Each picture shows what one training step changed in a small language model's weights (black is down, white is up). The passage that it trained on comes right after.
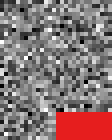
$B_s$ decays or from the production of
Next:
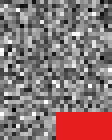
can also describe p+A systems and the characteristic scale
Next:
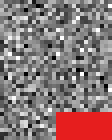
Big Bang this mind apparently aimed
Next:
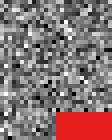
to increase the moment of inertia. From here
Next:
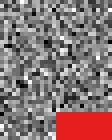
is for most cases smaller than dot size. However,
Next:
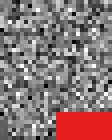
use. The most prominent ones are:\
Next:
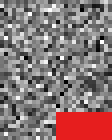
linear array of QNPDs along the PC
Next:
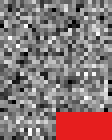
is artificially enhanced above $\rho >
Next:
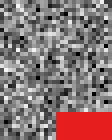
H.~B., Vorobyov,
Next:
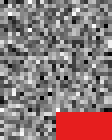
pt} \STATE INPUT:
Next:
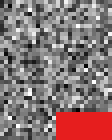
resolution. White noted that type~II solar
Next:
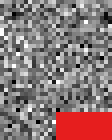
TRICOTTET} \author{D.
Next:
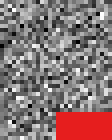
beyond idealized basis conditions. (a)
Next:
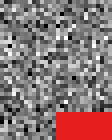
to adapt to different communication scenarios according to task
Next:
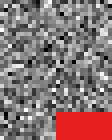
$n$ smaller than $m$. Therefore,
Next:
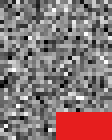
magnitude, we employ the adaptive loss balancing
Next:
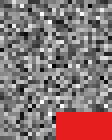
previous reasonings by computing the correspondingly different integrals for
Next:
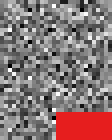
and observed $\beta$ (i.e.,
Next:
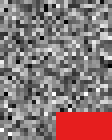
make frequent use of the species number density fractions with
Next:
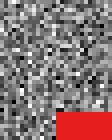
to vary adiabatically mainly applies to
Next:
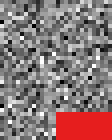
a statistical concept, causality has a central role both
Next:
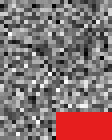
Top panel: the horizontal line represents the average flux
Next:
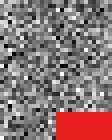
result from the stronger impact of spots on fully
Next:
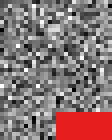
stages 3 and 4, the death rate is nearly
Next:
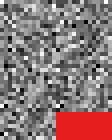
The bigger the silver grain, the
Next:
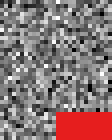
correlation function along the $\vec{a}_1$
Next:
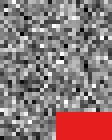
{\it Contrib.~Plasma~Phys.}
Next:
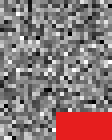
experimental data. We finally derive explicit charge assignments that
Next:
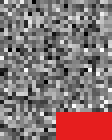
devices highly sensitive to tiny signals over large
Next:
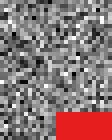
one can choose \bea\label{hprop}
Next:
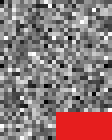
sections with no detected sources) in each image
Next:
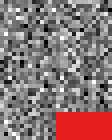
is the essential component of the mutual information,
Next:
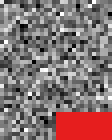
with $\omega_{tot}=0$ or
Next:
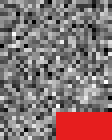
configuration}: Near $T_M$, the
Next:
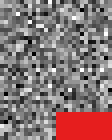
ultimately limited by phonons and
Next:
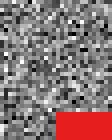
\omega)|$ at the characteristic frequency $\omega$.
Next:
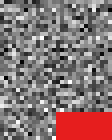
or to the case of asymmetric coupling to the
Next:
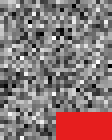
it is not present in Anti De Sitter
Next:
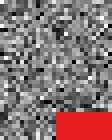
Even if $\varphi $ diverges, the conservation
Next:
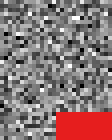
exaggerated. However, critics point out
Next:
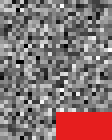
underlying disk is concentrated in a ``birth
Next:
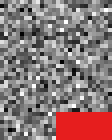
computed. $e^-$ is the prime
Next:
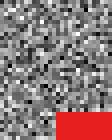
3-D optical resolution of CARS imaging and
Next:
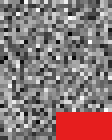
This is a process by which a qubit can be
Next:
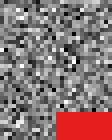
and the period becomes shorter as we approach the critical
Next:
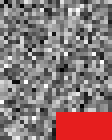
UV spectra from {\it Swift} has recently been
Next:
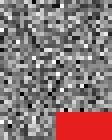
intermediate gate electric fields are modifying spin precession
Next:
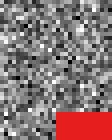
to the connectivity of the mesh performed in two
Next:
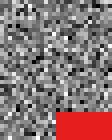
unifies different observations about brain activity during
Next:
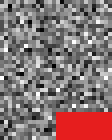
that the current tangent space cannot express.
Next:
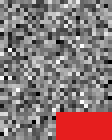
holographic dark energy. The phase III ($
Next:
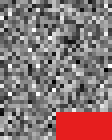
of our generative samples, comparisons are made between
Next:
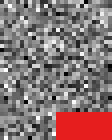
\rangle & = & \bar u_n
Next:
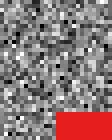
across the hive-plot axes, enabling the
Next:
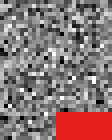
distance-duality relation. It was argued
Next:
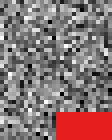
and decay constants of the heavy quarkonium states
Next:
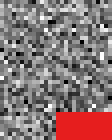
been pursued yet. \subsection{Summary
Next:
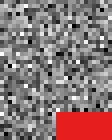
been done, for hospitality.
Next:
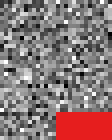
energy spectrum (in atomic units) as function of the
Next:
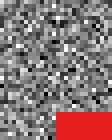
\bibitem{Singh} S.
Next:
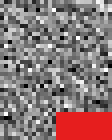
of the theory and practice of relaxation science is a
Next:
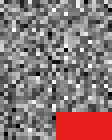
for one channel. We then examine the ranging accuracy
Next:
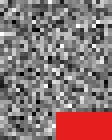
use of the Materials Project database
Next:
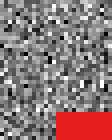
and need to practice outside of the clinical setting
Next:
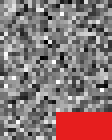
$\mathcal P(\mathcal D_i)$ is the
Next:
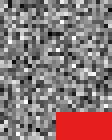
created for every model in order to run a parameter
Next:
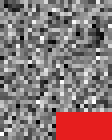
following is true: \bo{1} If
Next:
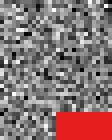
the function $A(t)$ and corresponding spectra
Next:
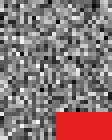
the common range $a\le s \le
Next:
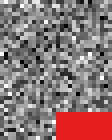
which have different velocities; we only need to detect the
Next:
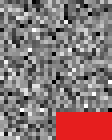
in the field. To better understand the above
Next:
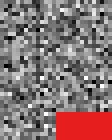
bandgap due to dielectric disorder, the coefficients
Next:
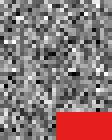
F1 scores on the held-out test set
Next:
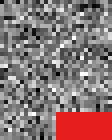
real vector spaces (with closed, spanning positive
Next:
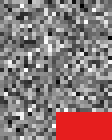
\EQN in this paper. The calculation is performed
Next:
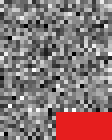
to review the somewhat intricate geometric meaning of the
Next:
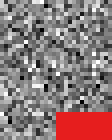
\ref{fig:matchmass}). Since mass
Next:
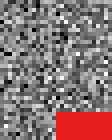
tube, $\hat{\beta}$ should be taken
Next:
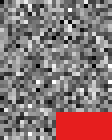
experiments is the size of the drops. The radial
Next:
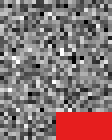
Cooper pairs upon cooling. The variation in harmonic
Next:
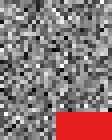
the throat is a minimum radius from the
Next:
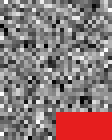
the new linking model and under the null hypothesis.
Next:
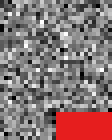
bound universal Efimov states, the size of
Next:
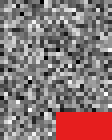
is presented in this paper. Additionally the complete degenerated
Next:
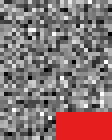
to give analytic results and compare (in the black hole
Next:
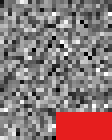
\centering \includegraphics*[width=70mm]{}
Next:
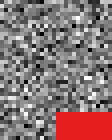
qubits connected by auxiliary atoms prepared initially in state
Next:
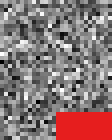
documents of Clue\-Web09 takes
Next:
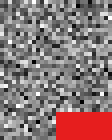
predicted attribute label and a confidence score, which is
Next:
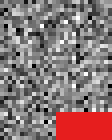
statement to selectively omit these
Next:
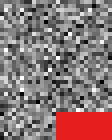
with an advantage for the regression task. We call our
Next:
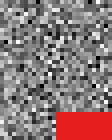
by about ten days, it has been shown that
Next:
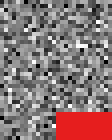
approach that uses a digital phenotype tool,
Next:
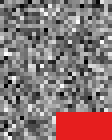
viscous effects on the conductivity properties.
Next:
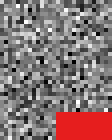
by Kawamura and Yamamoto
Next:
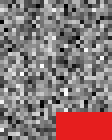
the responsable of creating velocity correlations
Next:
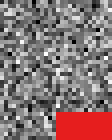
the condition for efficient dynamo with account of the
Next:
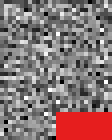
and $\tau$ all increase with the overall sample
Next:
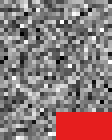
by one in which energy is conserved.
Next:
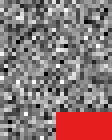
gene interaction to be initially active, among populations.
